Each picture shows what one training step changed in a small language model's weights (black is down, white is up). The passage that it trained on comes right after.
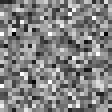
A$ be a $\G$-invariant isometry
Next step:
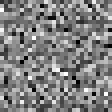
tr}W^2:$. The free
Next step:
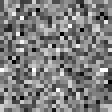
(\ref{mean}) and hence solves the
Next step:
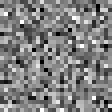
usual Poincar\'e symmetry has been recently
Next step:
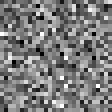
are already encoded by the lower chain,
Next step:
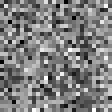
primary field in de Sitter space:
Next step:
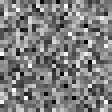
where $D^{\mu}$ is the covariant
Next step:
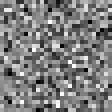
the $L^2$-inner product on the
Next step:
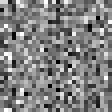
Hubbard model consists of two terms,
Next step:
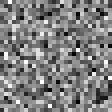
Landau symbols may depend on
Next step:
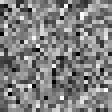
point out that with probability one (recall the
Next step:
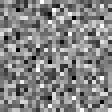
Unlike in Fig. 5(a), all
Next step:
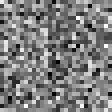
gyration operator $\G$ by
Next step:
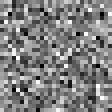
that has a `constant negative curvature'
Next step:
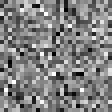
N, the number of moves for this
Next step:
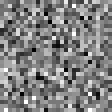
the signed singular value polyconvex envelope
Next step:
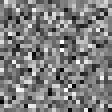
in it. A morphism $f\colon
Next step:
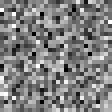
variety of parts that can meet different
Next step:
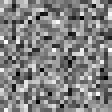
well-mixed, and no diffusion can take
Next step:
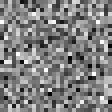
To complete the paper, an explicit set of stability
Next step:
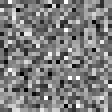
author = {Le Goues, Claire
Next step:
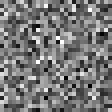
has been developed by Pukhalskii
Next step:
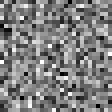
observations yields significant SZE signal at these angular
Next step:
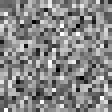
or an external processing layer that translates extended
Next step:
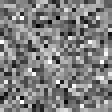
and $\mathbf E^i_1$ into
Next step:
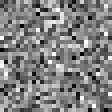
a topological insulator. This understanding of a
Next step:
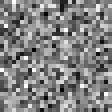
the types of initial and final neutrino (and
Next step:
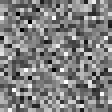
$t\rightarrow\infty$ where \[
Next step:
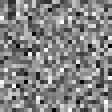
valve. A cascade system with two
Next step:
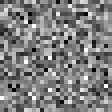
the new variables $p$ and $q$
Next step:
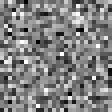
taking into account the second cumulant definition,
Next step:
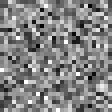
up to second order ($J_1$ and
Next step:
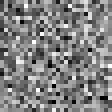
of $f$. However, this does not change
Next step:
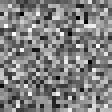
$A$ be the $\K$-algebra of
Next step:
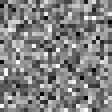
proof under the additional assumption that $b_t
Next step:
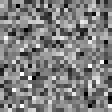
Though $p_1$ is not necessarily
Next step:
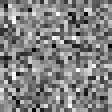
the horizon and observed at infinity. This energy is
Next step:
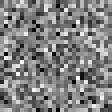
{\mathbf{v}}_i, \quad
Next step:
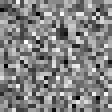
evidence for a flattening at the
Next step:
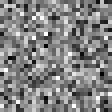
is tempting to conclude that these dense layers were
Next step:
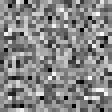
then in bulk, into smectic-like
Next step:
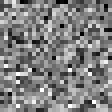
be considered to see how this case fits into
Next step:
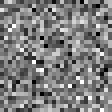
We next assume clause 2 and prove clause
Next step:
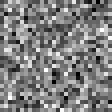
all the energies \begin{equation}
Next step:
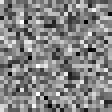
values of dust depletion summarised
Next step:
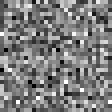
\cite{5}). The aim of this letter
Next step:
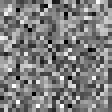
group which are derived using the Eqs.
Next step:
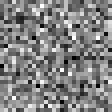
autocorrelation function in dimensions higher than one will be
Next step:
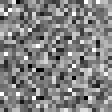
autonomous subset of $A'$ containing
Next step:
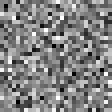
potential at different mass values, and (b)
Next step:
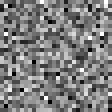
is SN 1987A, which in the
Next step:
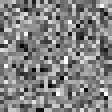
from unphysical states, as opposed to
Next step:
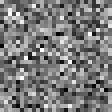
work extraction and entropy production. In our previous works
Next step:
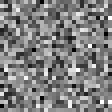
the summation of numerical integration over subdivided
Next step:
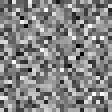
and we use $+$ if $x$
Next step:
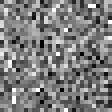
other systems \cite{today04}. We
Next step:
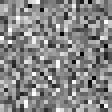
paragraph, these approximations remain reasonable. In
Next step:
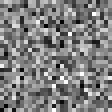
contributed more than 99\% of all
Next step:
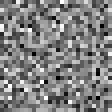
late stages of their evolution, stars with initial
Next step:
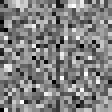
\end{Lemma} \begin{proof}
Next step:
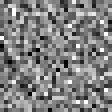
parameters gamma distribution. Since for the gamma distribution
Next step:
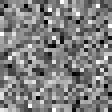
totally) inconsistent (beyond $\sim
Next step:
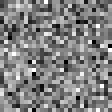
\emph{exactly one} peak.
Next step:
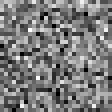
solutions for the H\'enon equation with critical
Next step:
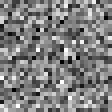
morphology, accurately captured the location of the
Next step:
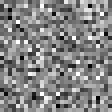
orbit, which is a special case of
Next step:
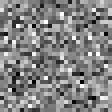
spatial indices is understood. After a shift
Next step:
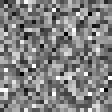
the ferromagnet is antiparallel to the spin
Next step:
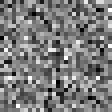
samples were sometimes yielded more accurate results
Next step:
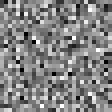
collective vibrations are described by a set
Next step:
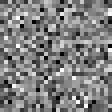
motion we choose the mapping $a_Q$,
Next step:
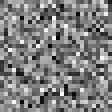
in \cite{delorme}, with this
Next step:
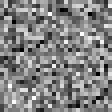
the first-best, second-best
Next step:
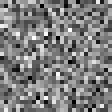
is the only possibilities. Furthermore we will show
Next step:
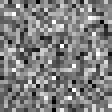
maps the Fubini--Study class
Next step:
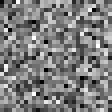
generalizability without having an access to the
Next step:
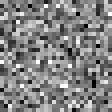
$\frak C(\Omega,a)=\frak
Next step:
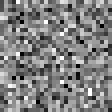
stimulated Brillouin scattering
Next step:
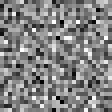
recurrent set with high probability. For
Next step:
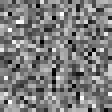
spin components. This can be verified form the Hamiltonian
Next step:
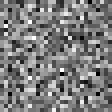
\eqref{INFO2}, it is
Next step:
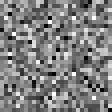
of $R$. \section{Conclusion} In
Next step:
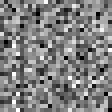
ranges over all faces of the
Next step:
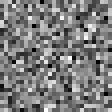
the formula $(\mu S(t))f =
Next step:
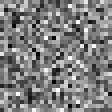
$w'=1$ the result is obvious.
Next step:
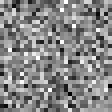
measurements, and such explicit and exact calculation would provide
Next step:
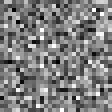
order polynomial from which we obtain the coefficients of
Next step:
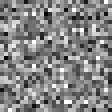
also prone to converge in the wrong
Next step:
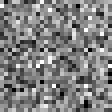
follows that the electrons in the interstitial
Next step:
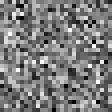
population. Considering only the similarity is not
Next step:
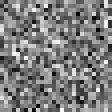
is the corresponding spectral density. The problem posed
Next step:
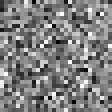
\CC$ and a relation $R\in
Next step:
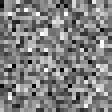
c\sup_{n\le t\le
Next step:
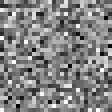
of vertices, $n$, determine the largest positive
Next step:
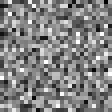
an absolute upper limit on the extent to which
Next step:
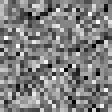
so-called quasi-local operators. Soon
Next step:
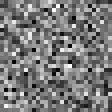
in the software. We compare the estimated
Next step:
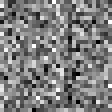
spectrum. The spin-0 short-range
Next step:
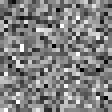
DCFC infrastructure in large countries
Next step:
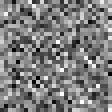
ultra high energy cosmic ray fluxes.
